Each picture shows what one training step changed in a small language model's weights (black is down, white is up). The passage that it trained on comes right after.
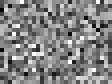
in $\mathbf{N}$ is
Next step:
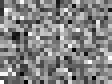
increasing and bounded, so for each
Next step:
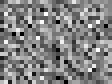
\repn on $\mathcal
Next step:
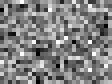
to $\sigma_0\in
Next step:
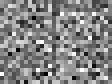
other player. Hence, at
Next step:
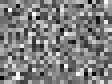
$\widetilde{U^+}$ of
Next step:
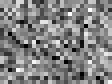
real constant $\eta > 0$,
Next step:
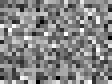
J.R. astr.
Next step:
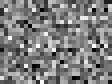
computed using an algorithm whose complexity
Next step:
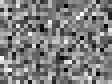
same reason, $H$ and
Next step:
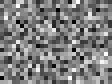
unique exit path with lift
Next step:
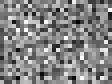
metric restricted from $\Bbb
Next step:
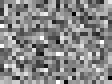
and is therefore $0$ or
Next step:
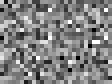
to show that the last term in
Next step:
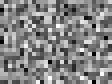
not commutative is to find a
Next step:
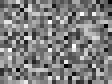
In those references,
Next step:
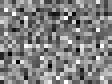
equations with power-type nonlinearity
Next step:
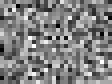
work was supported by National
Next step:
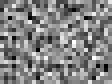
converge to the same value
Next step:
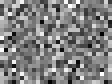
learning sustained
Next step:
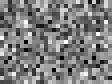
$\LL(\Omega)$, so that
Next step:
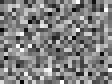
to express it as:
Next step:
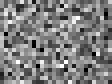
we discuss the program construction
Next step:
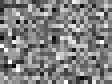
and let $x_1,
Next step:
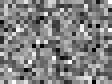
$X$ which define on
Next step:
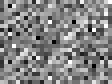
again $N$. Hence from
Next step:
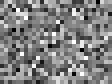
- g)$. The above inequality then
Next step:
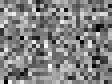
paper. This version includes some
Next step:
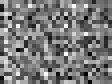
similar coherence criterion
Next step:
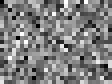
multipliers of norm
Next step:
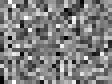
countably additive
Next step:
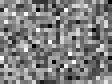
paper, although theoretically
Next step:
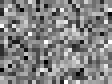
numbers. We also investigate some
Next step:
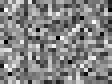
some new features,
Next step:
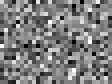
Assume $D$ is one of
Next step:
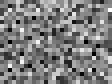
measure on $\de$ and
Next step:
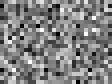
rather the linear combinations of
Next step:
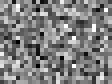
Therefore, $G_1 <
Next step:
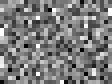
Realization Principle
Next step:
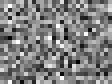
many variables $(x_1,
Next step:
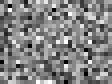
\geq \bigwedge_{i
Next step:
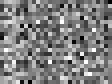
the statement, the stability inequality
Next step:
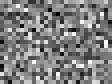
The setup is described in
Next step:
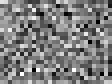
control of heterogeneous connected
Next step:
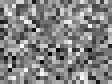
is an isomorphism, this implies that
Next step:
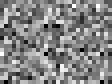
software can simulate
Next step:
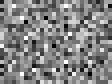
empirical CDFs
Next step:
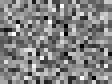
degree $d$ is less than
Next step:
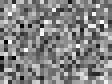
odd cycles of length at most
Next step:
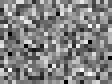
is an automorphism of $\tilde
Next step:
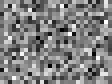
$F$ is free. Since
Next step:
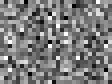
impedance tomography
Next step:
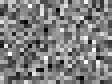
can also consider computing the convex
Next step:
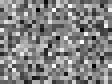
interesting part of the proof,
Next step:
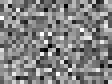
where $X, C,
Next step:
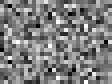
p \IND{d
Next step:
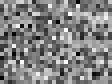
the $2d$ cardinal
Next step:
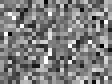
$g$ (yet another
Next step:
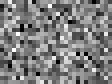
the critical path lower bound. The
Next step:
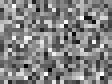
part of the integrand may be
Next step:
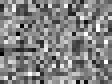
the characterization of all compactly
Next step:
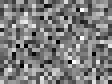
UBP. For planar
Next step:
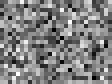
D, respectively F, then so
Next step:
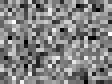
that two different embeddings that are
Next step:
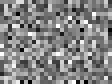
the $l$-th element of
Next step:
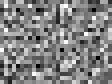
hereditary subset of
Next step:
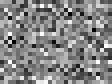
basis functions for new parameter values are
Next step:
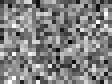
orbit. They show that
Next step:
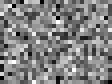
the glass fragments
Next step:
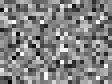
ways to define the cycle structure
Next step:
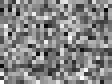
What is the value of
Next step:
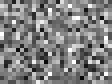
By virtue of
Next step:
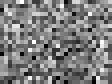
in a neighborhood $U$ of
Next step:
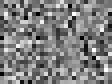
above, without breaking the
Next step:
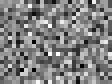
From the point of view of linear
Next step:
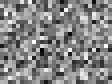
we actually prove that due
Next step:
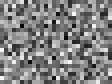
a case not allowed in our
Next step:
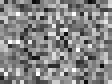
black, inner sep =2
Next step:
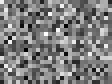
termed Schr\"odinger
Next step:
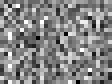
Our aim is to show
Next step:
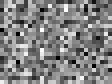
discrete and continuous models. Their
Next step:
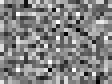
(r z) \right |
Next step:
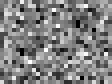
triangulated category. Suppose
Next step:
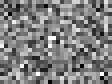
essential to ensure the
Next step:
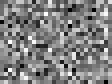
$U^n$ to those
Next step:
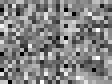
of this is to tie a
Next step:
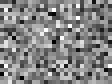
computations, and even if the
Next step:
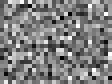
a Polish space and that
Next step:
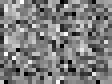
defined if $\lambda_2$
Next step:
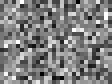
normal holonomy group at
